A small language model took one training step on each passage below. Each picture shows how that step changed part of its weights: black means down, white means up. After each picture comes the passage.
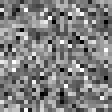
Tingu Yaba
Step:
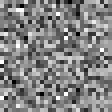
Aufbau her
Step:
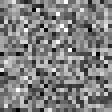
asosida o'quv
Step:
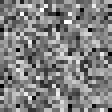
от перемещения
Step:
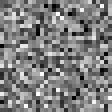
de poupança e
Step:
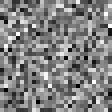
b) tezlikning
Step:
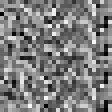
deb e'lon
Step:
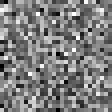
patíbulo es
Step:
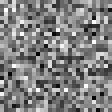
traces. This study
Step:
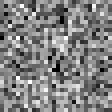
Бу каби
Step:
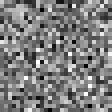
un modelo de ciudad actual
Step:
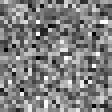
что несколько
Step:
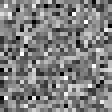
ve mistisizmin
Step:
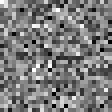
vinculado a las
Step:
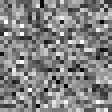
Xuddi shu
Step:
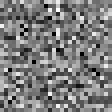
fin es dotar
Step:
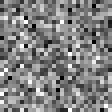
предметов труда
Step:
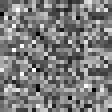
yang di dapatnya
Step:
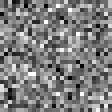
Bu shaharlar
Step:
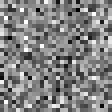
hodisa va
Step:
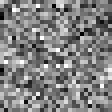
organlarning jadal
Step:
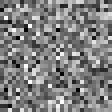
(4 июня
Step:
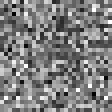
existência, na
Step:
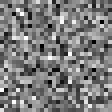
abgebaut werden
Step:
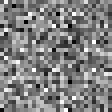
estudo abordou a
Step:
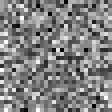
Pattern of the
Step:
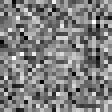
rivojlanishga, balki
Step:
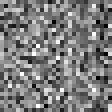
ko‘mak hamda
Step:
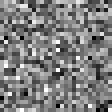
shaxsiy va kasbiy
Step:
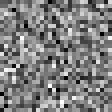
institucionalmente (14
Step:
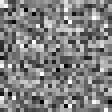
și de conținut
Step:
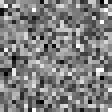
metodlaridan foydalanish
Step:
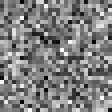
xazinasidan joy
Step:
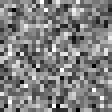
17 janvarja
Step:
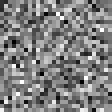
em Engenharia
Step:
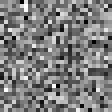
Mendoza compara
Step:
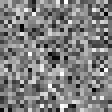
Тому що мені
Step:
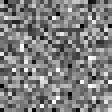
civil las Organizaciones
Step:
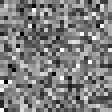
consegue proteger
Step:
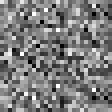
є застосування
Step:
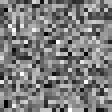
ook niet als
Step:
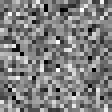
plante lemnoase
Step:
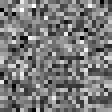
den Einstieg in
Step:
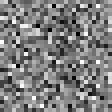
victims of
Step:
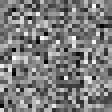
a vallási
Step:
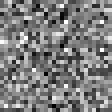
direta, não o
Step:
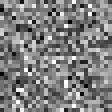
la FRB au
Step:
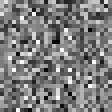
yang sistematis pada
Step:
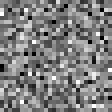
der vrije
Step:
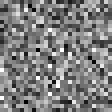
أن نقص
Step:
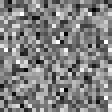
ustuvor vazifalar
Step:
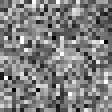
jornal e o
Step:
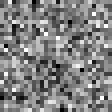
yozuvlari keng
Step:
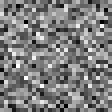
- Islamic
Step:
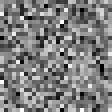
böyük fikir
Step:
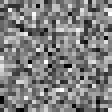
etilgan ushbu
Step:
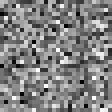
of law as a
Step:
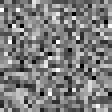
un estudio cualitativo
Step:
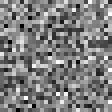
ambiente, turismo y
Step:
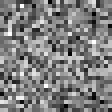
Werk im
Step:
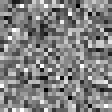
qamrovini oshirish
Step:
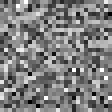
been carried out.
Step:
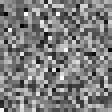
entidad clínica con
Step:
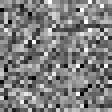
National Academies Press.
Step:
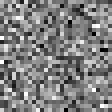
Bela Vista
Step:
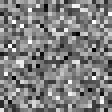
flavonoid dilakukan
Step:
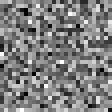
tortishilgan va
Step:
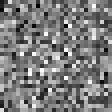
reto está en las
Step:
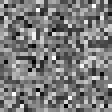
билан кўпроқ
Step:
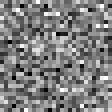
Outros dois
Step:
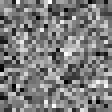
based on bibliographic
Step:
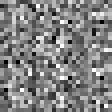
грузов на
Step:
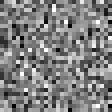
soms kan het
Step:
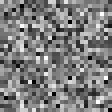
значение компонентов
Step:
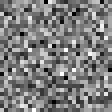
inclusão escolar como um
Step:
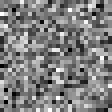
the United
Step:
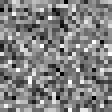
de abril de
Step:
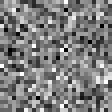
ta'lim tizimida
